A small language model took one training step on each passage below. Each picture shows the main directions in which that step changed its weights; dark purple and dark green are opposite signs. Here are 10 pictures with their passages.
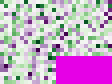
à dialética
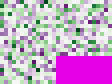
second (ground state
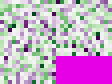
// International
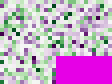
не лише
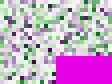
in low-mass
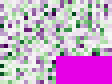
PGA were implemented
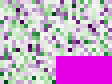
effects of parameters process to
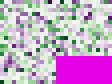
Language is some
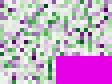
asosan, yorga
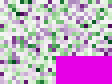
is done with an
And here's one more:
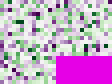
y los dos son
